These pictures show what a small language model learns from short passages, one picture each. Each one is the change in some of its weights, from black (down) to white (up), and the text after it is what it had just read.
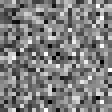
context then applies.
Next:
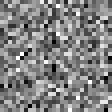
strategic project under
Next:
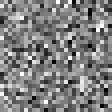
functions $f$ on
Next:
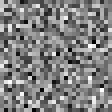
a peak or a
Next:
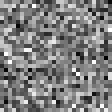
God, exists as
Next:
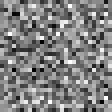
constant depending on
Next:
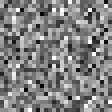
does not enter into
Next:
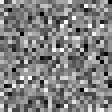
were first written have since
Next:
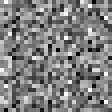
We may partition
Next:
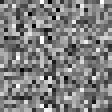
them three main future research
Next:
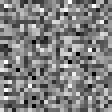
of the main peak with
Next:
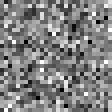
Table 5 Levene
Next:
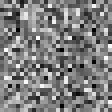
are appropriate matrices
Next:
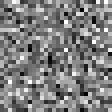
density operator $\rho$
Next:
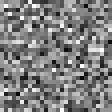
the descending
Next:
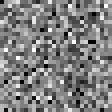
stability and the spectrum of
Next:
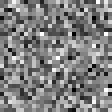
density at the surface to
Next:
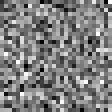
routing protocol
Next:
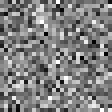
However, in practice
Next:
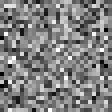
in the interval of our
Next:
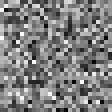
the set $\Gamma$
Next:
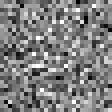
were then used to measure
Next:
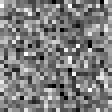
vertex vectors.
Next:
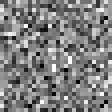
from bauxite
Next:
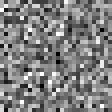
the source. An
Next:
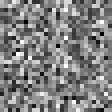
on the role of
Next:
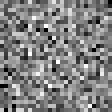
FL-based approach
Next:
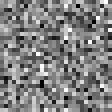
corresponding integer proton number
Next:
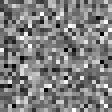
burn-off method
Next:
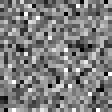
eigenvalues entering here
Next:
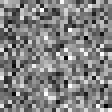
we would like to introduce
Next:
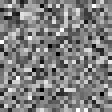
are material dependent.
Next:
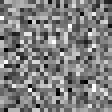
the ROI contains
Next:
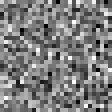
final mix should
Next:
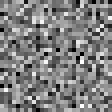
The analysis in this section
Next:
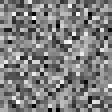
the SFT algorithms
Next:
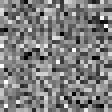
Fourier coefficients in
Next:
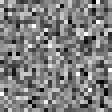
or $X$ is
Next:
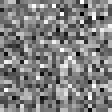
also growing fast
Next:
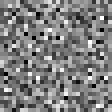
eigenvalue of a positive
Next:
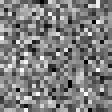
and $\gamma \in
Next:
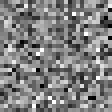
parasites and some
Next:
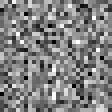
acting on a finite
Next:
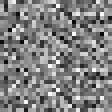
displayed in
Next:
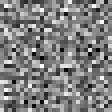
of the stress tensor
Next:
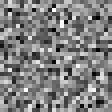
prevention before the
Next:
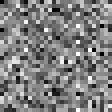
Secret image,
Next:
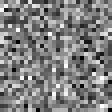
the main parameters have on
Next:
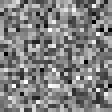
by a flat
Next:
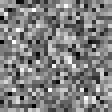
save time by
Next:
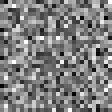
facility management,
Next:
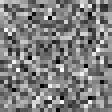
maps $A$ and
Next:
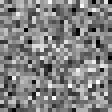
The update equation
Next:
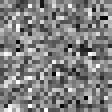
dark pion production
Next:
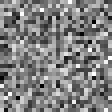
can be verified with
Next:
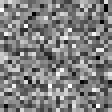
of a set $ A
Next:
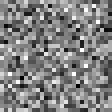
a 'Buy
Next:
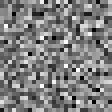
We make this restriction
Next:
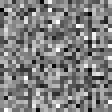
Institute \\ University
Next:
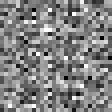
Health Li
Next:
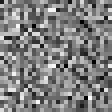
the helium mass
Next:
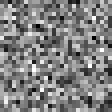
it reaches it's
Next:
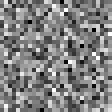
local economies, and
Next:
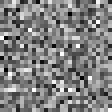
subalgebra, the system
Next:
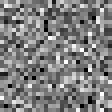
large class of decreasing
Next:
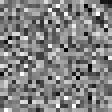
expert. In
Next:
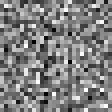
of trust between
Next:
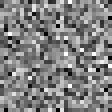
standalone mode
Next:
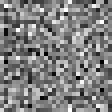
of superconditions
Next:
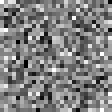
nonzero diagonal
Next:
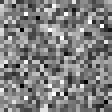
the Jeans mass
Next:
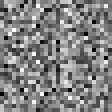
with reproductive function
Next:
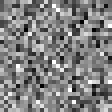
This verifies
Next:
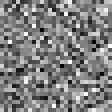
in yellow and
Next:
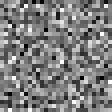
to the step length,
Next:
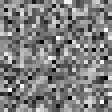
be expressed as
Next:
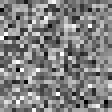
the one-holed
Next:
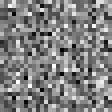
dependence on the
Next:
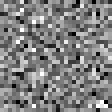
The substitution
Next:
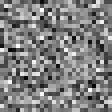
and efficiency of Web
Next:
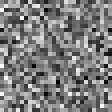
the molecular dynamics simulations
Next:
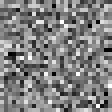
throughout the
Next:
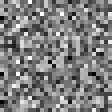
is an open problem.
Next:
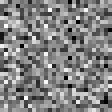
USN members
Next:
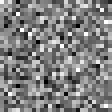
no proper nonempty
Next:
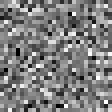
fields. So, since
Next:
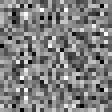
may have different limiting
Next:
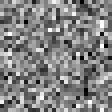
computed once in
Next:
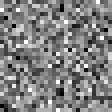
timelike if
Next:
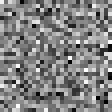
a broader meaning
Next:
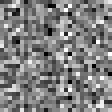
conduct, it
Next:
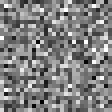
of the outgoing
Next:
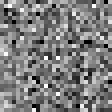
as restrictions on the
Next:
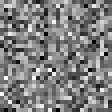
in practice and their
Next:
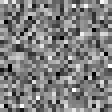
This result has shown
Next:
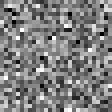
imaging parameters and
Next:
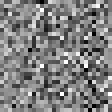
and cloud velocity
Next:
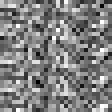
high on the control
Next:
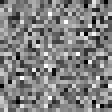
Setup for the
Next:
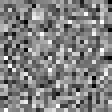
Inspired by
